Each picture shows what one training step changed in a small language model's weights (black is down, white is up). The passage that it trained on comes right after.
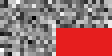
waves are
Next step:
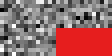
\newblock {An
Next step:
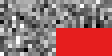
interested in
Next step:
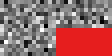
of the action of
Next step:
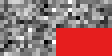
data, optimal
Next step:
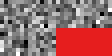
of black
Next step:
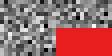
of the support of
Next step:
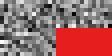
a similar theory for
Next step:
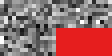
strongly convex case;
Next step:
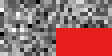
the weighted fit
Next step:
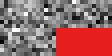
optimization: A general
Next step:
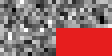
that the class of
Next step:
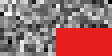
to the assumption in
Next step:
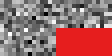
information of the
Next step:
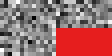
waves of length
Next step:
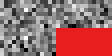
and some fixed
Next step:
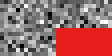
has nonnegative
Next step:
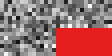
the algebraicity of
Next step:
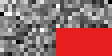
to the following
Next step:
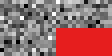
well. \par
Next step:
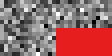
and only if it
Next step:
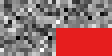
number of points in
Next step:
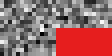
and the final
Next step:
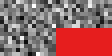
plus 2pt
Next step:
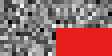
The results of this
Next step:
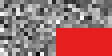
is given in
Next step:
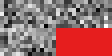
row-finite higher
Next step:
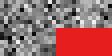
skein module
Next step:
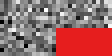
weights are given by
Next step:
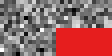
prove (3)
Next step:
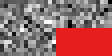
has a positive
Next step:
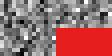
group, and
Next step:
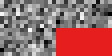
is, numbers of
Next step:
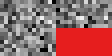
$n$ consider
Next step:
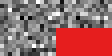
classic quadratic
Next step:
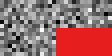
we define on
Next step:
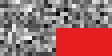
stability in the
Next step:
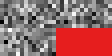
nodal domains
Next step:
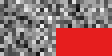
diamond then
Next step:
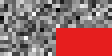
a set of
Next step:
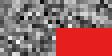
applications to evolution
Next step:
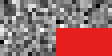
onto the components of
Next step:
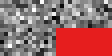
fine grid
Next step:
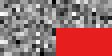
is inverted.
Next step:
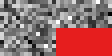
for the precise values
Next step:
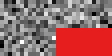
where $\mat
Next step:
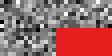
still need to
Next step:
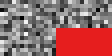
almost immediate proof of
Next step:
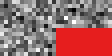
orientation (see
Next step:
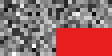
The $\widetilde
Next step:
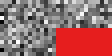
problems through simulations
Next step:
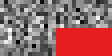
of this homological
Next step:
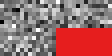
well with the stochastic
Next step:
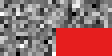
is that a polynomial
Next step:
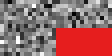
which is the main
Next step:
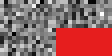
field $F$
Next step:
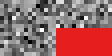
infinity as
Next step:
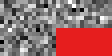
with the initial conditions
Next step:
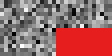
and $B$
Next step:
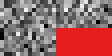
and hence Theorem B
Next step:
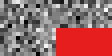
For each set
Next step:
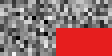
the case with
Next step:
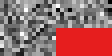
one and {\bf
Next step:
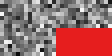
1 and in
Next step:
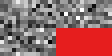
namely the one dimensional
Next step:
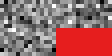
assumed by a
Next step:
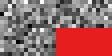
obtain the following
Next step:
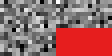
of general linear groups
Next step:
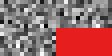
of partial differential equations
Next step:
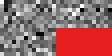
invariant prime divisors
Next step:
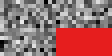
To answer
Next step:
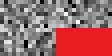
of a normalized
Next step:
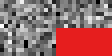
as a sum of
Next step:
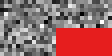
the selection of
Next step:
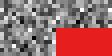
compact, and so
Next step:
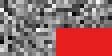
used in the following
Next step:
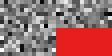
of compact operators on
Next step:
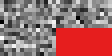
are not fields exist
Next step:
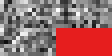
the table
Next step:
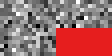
distributions include as special
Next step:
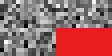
Fix a
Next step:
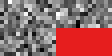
conditions and hence form
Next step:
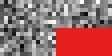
if the set
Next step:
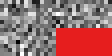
is observable
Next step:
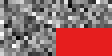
straightforward to
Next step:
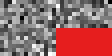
to think of
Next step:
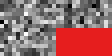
proves that this quadratic
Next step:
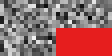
with flag
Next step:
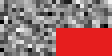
online evaluating
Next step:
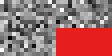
given in Table
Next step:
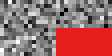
runs through
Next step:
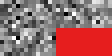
Hodge type
